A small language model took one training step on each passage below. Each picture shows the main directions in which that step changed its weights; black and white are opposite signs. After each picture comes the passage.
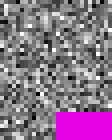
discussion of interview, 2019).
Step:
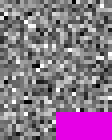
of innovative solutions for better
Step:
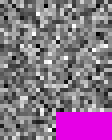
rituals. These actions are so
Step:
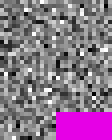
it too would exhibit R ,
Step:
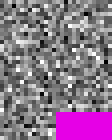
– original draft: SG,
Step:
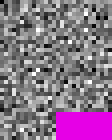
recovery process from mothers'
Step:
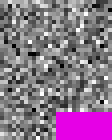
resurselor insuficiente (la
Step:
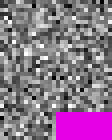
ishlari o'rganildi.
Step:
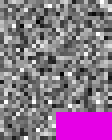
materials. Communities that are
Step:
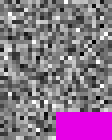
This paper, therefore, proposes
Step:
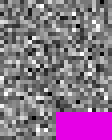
rate of relaxation processes inside the
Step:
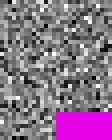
recombinant search and
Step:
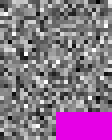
statistically significantly lower VAS and
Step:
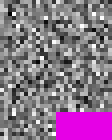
de confortables plus-values sur
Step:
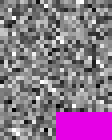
out the responsible task of educating
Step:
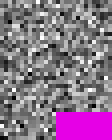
sculptures contribute to students'
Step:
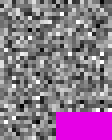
– u. a. für das strenge
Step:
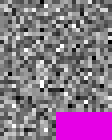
with the types of milestones
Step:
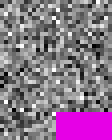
mundial, en cambio sí en
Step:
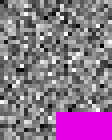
xizmatchilar, vakillar va
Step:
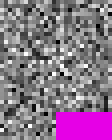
OF COMMODITY
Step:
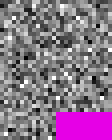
a third (GHM). The results were
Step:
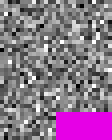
framework of protection established
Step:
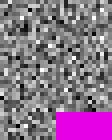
Assistant Professor,
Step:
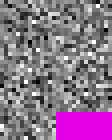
ART SITES The measures that
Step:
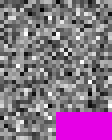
brain microvessels. Brain
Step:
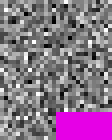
febrero de 2022, sobre la
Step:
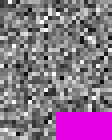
to examine in identifying which age
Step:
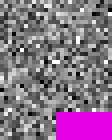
indicateur précoce du
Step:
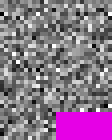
of association between two or more variables using
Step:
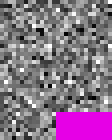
синдрома после
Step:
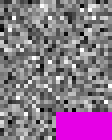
maneira, se aplica à
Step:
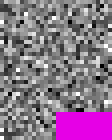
15 de febrero, FJ
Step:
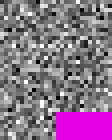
the number of primary structural
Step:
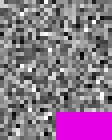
% бўлиб, буни
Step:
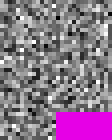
two *E. coli* strains,
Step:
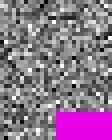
see effect of five different textured
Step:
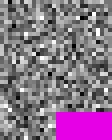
the Kohlbergian theory.
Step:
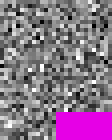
and After Joining WDC
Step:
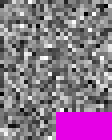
Graduação em Administração
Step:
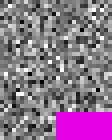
detectar defeitos no
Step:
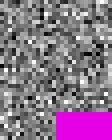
Sobre el proyecto Entre
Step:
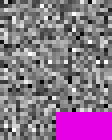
project to the expected standard
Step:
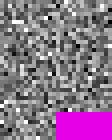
The cytotoxicity results
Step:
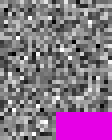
considered as Petroforms.
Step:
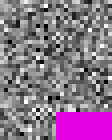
вероятно, за счёт
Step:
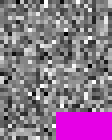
onlayn platformasidagi
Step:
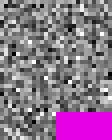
kapsamlı bir eğitim
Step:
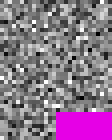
фикрларни илгари
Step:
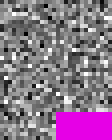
G. (2002), Environmental
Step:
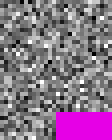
começou a intervir no
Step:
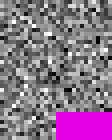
3. Aholining huquq va
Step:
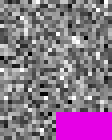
infections (URTI) are the most
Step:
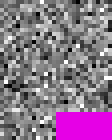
динаміка якості
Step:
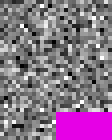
good practice guide for the
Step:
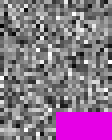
Respublikasi Oliy va
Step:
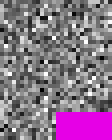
axial strain, as a function of
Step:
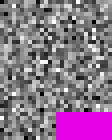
diğer derslere göre
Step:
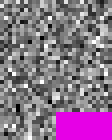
is. Éppen ez az
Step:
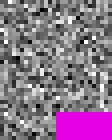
proposed to link various systems
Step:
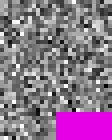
maqolada mamlakat
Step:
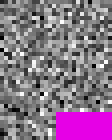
Agar funksiya ichida
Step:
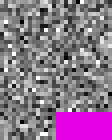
concluded within the market
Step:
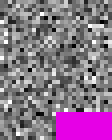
jismoniy barkamol etib
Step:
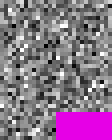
варианта быстрой и
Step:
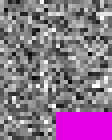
has got the second rank,
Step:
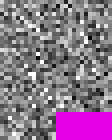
in the study area. The aim of this
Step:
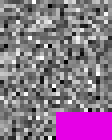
Plan for Food and Nutrition
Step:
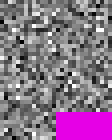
Keyes nem sensörü ile
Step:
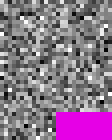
character and other researched abilities is
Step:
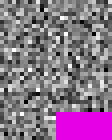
by off spin bowlers with
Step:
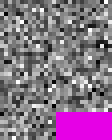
se pôs, de modo
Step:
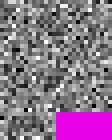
безопасности занимает
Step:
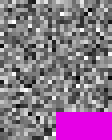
of phospholipid and edge
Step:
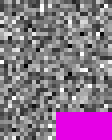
is to identify the factors that are considered
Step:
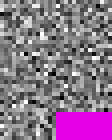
and social development. Land utilization is the
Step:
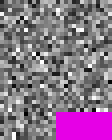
to prevent the composite from being
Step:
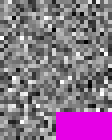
zu halten und ein wenig dem
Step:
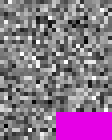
under anoxic 255 conditions.
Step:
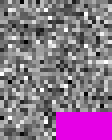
1. Introduction The aviation
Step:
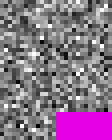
where the nanoemulsion form
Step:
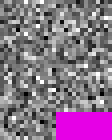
1944** Acest monument la
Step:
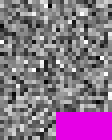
a series of similar declarations in the
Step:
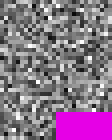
deyarli ishlamaydi.
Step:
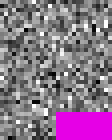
*Bacillus cereus*,
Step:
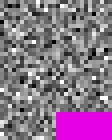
уларни кўп ҳолларда
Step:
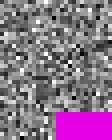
substrate were 3µm. As
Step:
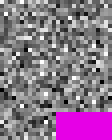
le rendement des actifs. *
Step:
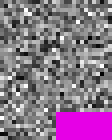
à esquerda. Isso se
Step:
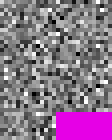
rats which have evaluated the role of the
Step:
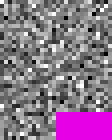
occurrence. *Regional
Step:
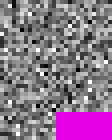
dụng các hàng
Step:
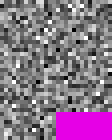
Практически каждый
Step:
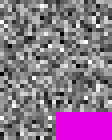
fará um diferencial e
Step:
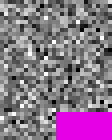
número de empresas
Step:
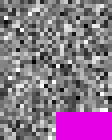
*a* and Phaeo
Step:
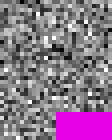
288 mingdan ortiq
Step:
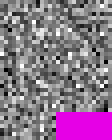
punched it, is considered to have
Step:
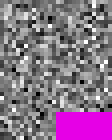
Fellowships in Data and
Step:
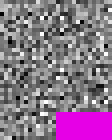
that people will have different expectations in
